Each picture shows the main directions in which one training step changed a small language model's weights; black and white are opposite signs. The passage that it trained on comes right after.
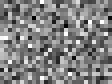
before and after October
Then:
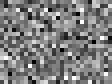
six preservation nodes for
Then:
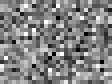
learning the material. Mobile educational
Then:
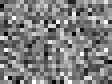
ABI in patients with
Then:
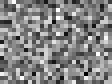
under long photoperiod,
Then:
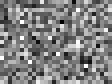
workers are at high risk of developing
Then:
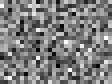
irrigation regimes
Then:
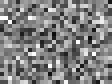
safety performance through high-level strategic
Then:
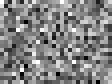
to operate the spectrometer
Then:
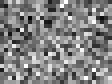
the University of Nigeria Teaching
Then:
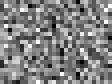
start solving the problems in a
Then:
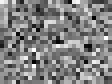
for programs requiring real-time
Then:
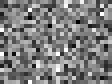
Scenario 5, which represents the
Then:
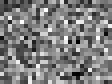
variable is minimal. The finding
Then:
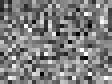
PCR positive weeks after
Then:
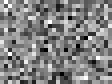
by the vehicle manager.
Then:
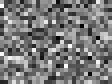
1992). This model is characterized
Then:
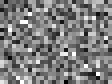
untimely death in 2016
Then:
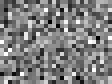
when macroeconomic variables change. We
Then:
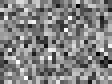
the Singlet Sector Mass
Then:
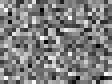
(AIA), in view of
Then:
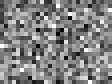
seems more realistic for 38
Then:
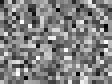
M, Coulthard P,
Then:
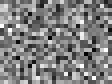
Ramaswami became the
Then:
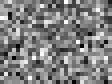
have improved treatment safety, and effectiveness compared
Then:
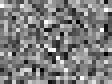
the following propositions: We believe
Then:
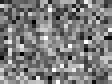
reframe the university's response
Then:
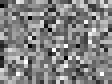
the attacker can easily
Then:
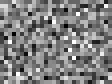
(which is one of the
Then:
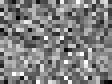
rice heated in an
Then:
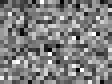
platforms, digitizing and
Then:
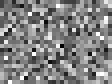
the least loaded with pathological features
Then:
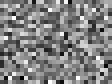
This suggests a potential gap in the
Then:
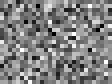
lattice spacing a ,
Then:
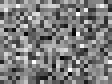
*in vivo*.
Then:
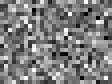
Universitat Ramon
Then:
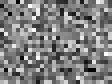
and 173 million in
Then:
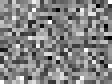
acids by Warren L.
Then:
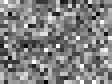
of systems. Although there is a
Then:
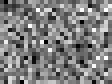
that level. The comparison of data
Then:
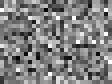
because they reduce cognitive load and offer
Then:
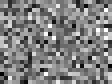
Communication Toolbox, and
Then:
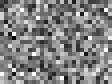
GNIS K-Means
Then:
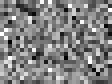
are associated with ensembles. In
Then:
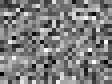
appropriate. They have broad and multiple research
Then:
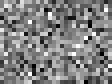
possible way. - **Develop
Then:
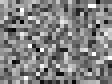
experience to consumers, while remaining
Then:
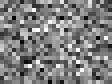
This gap informed the conduct of
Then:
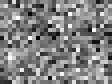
specimen with increasing magnification
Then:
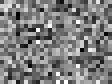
not unconnected with the fact
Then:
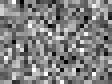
University of Oxford,
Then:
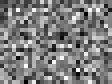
should develop the estimates of the
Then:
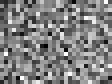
development for 2019, it is noted
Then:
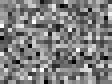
2. Measured yield stresses
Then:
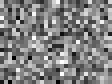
have had a very nice
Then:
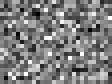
common cause of maternal
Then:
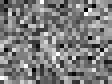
is a symmetry of f .
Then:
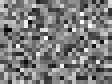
significantly, especially the roller
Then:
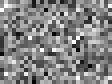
example of a policy document based on
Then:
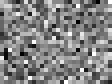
a great contribution in the world by
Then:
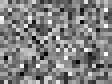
similar frameworks. For that,
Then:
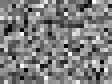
studies. (Ajzen,
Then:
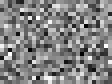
the areal dimensions of the complete
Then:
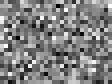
healthcare board should help
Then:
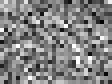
with the absence of symptom
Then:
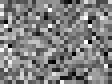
Constitution of the Federal
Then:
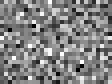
non-oil resources under South
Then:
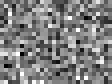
in September 2023 and will run
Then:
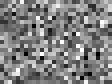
the quantifiable degree of a
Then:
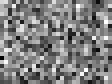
has to acknowledge that
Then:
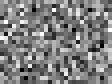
Varian Unique
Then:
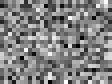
the home, Narubuleet
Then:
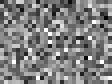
upper bound of the calibration to
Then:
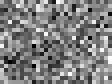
also to develop in students such components of
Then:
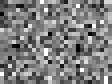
site's criteria. There is a
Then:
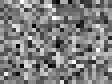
interval: 500m.
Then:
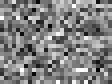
density: 180t/ha,
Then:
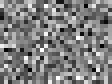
capabilities of chronic diseases.
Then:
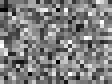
but as a whole the effect was positive
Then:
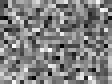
list of violations across all
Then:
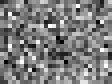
and also standardize courses in
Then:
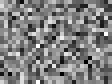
the past as well as the present,
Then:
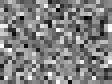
state from active to sleep
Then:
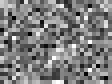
the Data to be provided including whether the
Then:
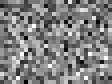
the research firm, this
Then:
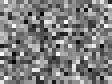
with various carbonyl compounds to yield
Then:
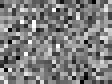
varieties of phenomena such as
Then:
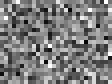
Vandermonde convolution
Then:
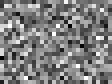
connection between internal wave and external
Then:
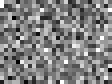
current account rests of granted
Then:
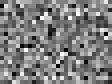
Indeed, many are the tools
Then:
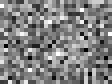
the economic viability by comparing the
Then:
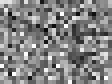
and then locally stores it as
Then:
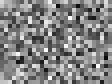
the relation shown by the reiteration
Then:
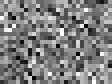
of existence and uniqueness in
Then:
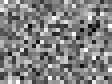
of which 21% were of <24
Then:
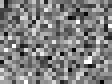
Ingredients. 1)
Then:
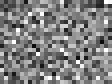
with respect to the severity among the
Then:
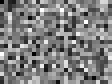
performed at 7–10 days
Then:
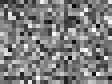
and liver cells prepared from the
